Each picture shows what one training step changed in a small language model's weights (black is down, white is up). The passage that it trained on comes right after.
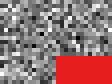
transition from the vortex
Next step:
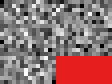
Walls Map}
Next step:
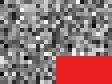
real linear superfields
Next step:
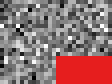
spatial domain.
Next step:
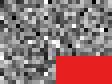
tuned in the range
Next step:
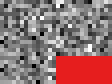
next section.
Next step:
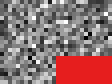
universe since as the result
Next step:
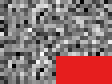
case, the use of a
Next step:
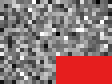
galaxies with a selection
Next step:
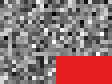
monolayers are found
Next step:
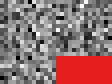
as a central
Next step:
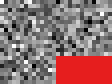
assumptions beyond
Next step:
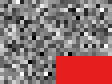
both parallel and
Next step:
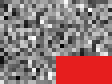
due to bulk
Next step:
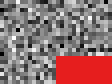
solutions is valid
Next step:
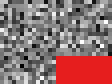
t \right) =
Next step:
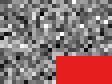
available from
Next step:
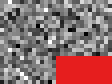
showing that apart
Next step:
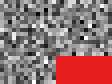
hazards are
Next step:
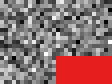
from the perspective
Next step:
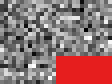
of the GPS analysis
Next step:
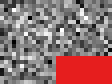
and move beads
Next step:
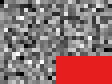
the baryonic
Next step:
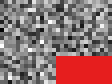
of structure formation, when
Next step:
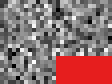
Gaussian distribution.
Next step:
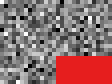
wings are masked
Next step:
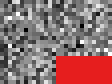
of this research
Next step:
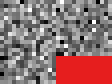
in this context.The
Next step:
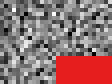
is the number of predicted
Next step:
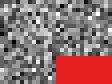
and final labels
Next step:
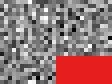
contrast to physical
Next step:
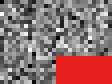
deviation from the
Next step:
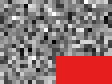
(mechanical and
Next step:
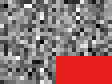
representations $Q$
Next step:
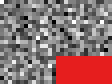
Consider the sum of
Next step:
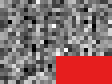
$T_l$ for
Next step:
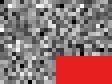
but our equations (1)
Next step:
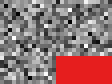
to a system of coupled
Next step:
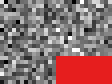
N$, Equations
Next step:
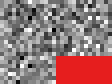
literature \\
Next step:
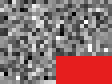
gauge. It is
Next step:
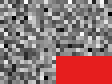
3)$ with generators
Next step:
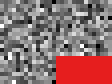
emergence of
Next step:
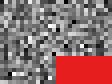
decompositions of
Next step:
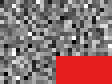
different spectral shape
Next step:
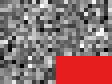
hybrid systems in a
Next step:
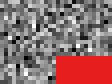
states for various hole
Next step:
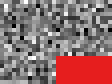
the typing assignment
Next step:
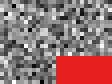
approach's effectiveness
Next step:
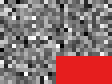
effective Hamiltonian density
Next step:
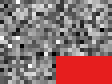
of combinations which
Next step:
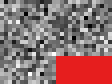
for arbitrary
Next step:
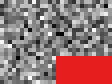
database, networking
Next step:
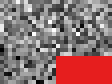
of the Boeing
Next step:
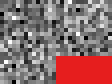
level within EDE
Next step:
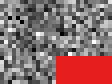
first overview the coding
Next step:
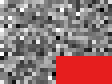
, \nonumber \\ {\bf
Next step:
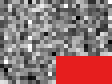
problem. While our
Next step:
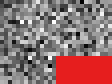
force sensing in
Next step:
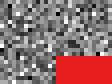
enlarged to
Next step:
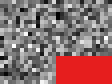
$\chi_j$ from
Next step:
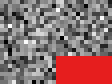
any message in
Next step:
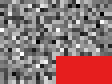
the uncertainty
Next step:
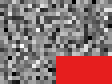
the assumption that
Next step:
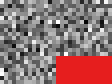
trajectories that do
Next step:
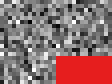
thank Peter
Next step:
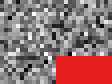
further explore their
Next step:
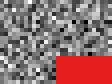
growth rate can be
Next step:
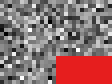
the inverse Fourier
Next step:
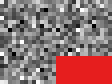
be executed
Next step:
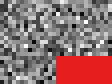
of the underlying
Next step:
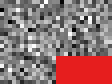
wide industrial
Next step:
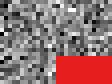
up or down, at
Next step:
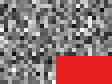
beyond, and the
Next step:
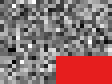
of equivalent
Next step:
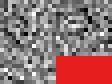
on the life
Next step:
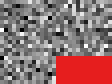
The minimum of models with
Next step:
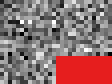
body force with
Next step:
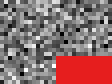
angular rates,
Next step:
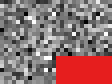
for simplicity.
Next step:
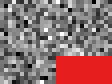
electron neutrino,
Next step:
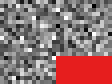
as we'll see.
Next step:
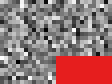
harmonics at
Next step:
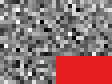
This procedure is
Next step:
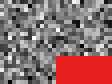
matrix of the comet
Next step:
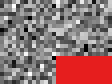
\end{equation} is
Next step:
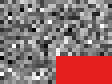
over the perturbative
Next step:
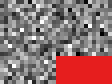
as was already
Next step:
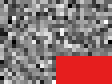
and thus, early
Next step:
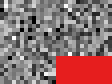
upper inset.
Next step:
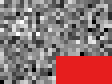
eV smaller compared
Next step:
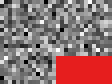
(G and H) are
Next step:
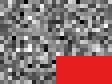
affected by the
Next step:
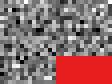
we identify users
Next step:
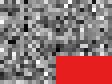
FN, FP and
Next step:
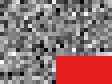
is reported, it is
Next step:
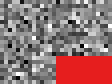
a timescale of
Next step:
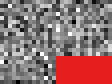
exist in this field,
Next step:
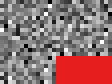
mass spectrum is identical for
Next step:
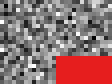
described in\rref
